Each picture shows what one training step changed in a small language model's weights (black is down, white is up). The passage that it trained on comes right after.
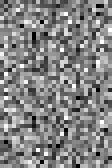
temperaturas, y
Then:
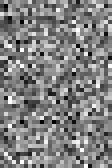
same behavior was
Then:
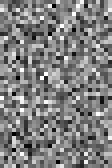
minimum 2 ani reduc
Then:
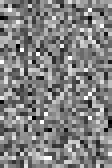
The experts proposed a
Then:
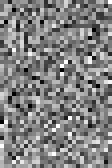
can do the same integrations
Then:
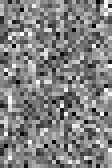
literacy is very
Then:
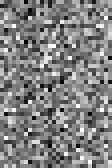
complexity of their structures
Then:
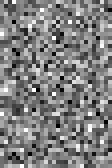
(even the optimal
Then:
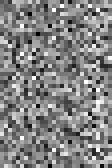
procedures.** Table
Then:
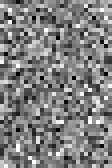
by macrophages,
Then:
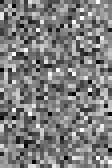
center of economic
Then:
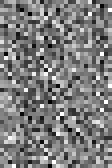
velocity. -
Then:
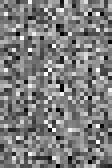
belgilaydi. Bu
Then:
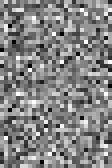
tindakan mereka
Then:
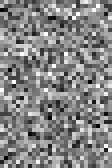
the upgrade of
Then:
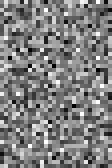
assess the analyte in
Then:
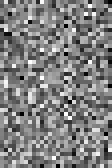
ele obtém as
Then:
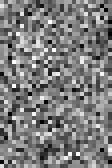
any $\varepsilon>0$, there
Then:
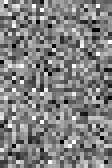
electrical vectors
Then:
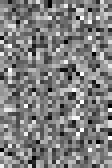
of the vertices is
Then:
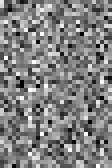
Otene analyzed
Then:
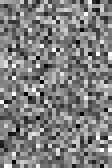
define $\gamma'$ to
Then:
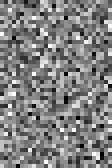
\end{theo} A
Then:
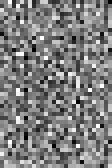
an explicit connection form
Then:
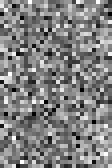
context of history and
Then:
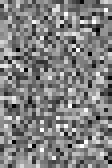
stage, the requirements
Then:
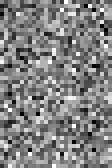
web que gestione
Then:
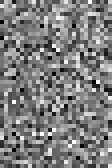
x $$ is valid.
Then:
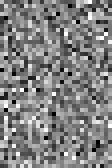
en instalaciones
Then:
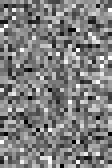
incorporated some not all
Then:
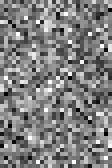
e especialmente
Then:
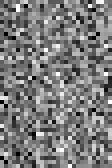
an asymptotic
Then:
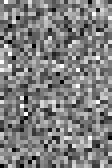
shows dramatic and
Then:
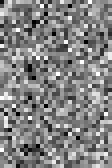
power-law RF
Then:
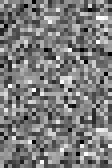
formula c} \mat
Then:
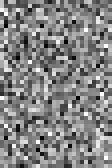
special place in the
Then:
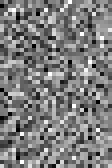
it will contribute to
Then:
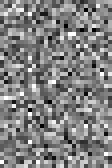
brand image play
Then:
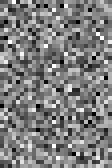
epoch year.)
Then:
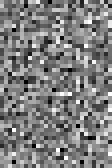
of rank $r$ on
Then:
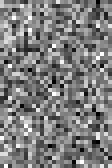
be simultaneously
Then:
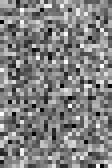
of operators in the linear
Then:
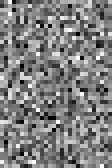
This may be concluded from
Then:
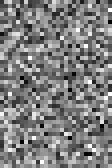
may be more effective if
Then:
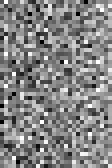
square patch with
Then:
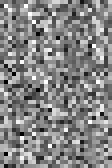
production facilities
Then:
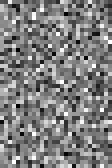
\text{ and } k <
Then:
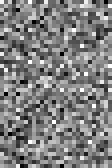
holomorphic bundles
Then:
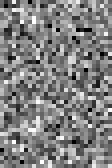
the dominant cone to
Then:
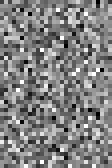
group discussion range from
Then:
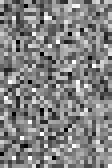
same color. \item
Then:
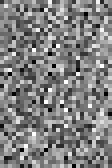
and mechanics The
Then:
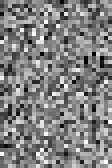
koningii* with an
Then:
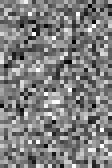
take (wright,
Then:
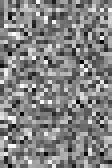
an Indian artist
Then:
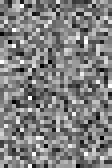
discursos, essa
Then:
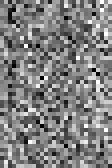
informal public
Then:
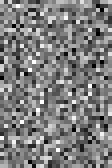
е запишан
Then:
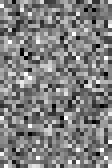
a right inverse
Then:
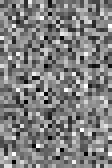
intersection of $\beta$ with
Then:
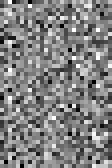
This paper is organized as
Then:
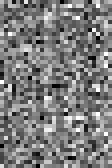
und sortierte
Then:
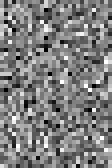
va sifatiga doir
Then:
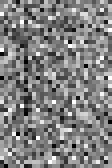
future. In addition
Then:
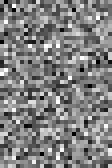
developing world,
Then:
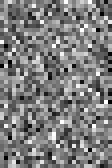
than glass. Figure
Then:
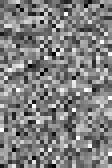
design project and willing to
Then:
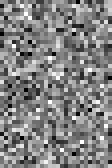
for the company making
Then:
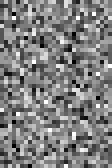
aynan o‘sha
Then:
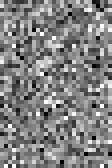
scale factor is
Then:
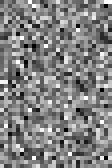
a la escucha
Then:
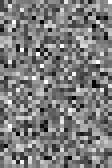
The following assertions are
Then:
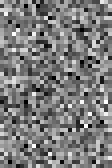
CD spectrum.
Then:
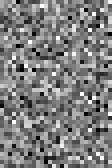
In der zweiten
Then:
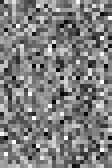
para a Salvação,
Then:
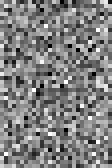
conseguir. Para
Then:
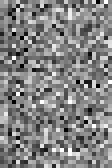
dagen sov 7
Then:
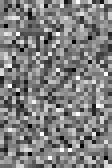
law, one cannot find
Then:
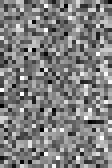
subsets of smooth
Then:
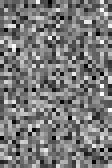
of left and right
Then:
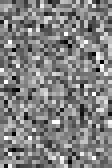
$3$ is given in a
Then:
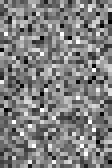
sonsuz hayatın
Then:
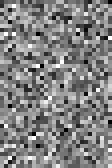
van de capaciteit
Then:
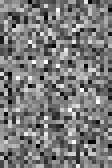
Ilmu Komputer
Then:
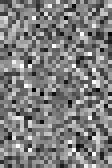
do *Grupo da
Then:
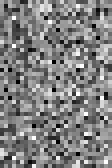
made functional on
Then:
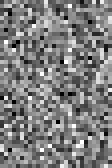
avaliação foi
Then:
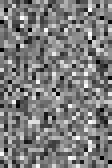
teacher helps us
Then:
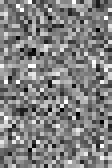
$w\in V$ such
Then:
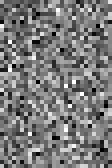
kelgan va shunga
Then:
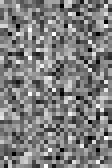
mãe e para o
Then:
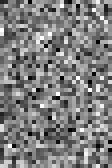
overcome the process of
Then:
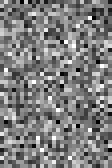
comptables, cet
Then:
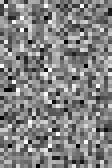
vivência em
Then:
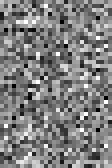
course impacted on
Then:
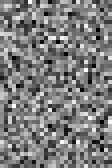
$M_t \geq
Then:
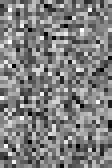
resources, only the 200
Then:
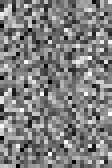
several sequences
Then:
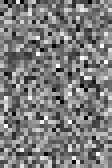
on a suitable finite
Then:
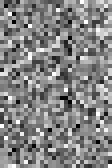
is apparent in the
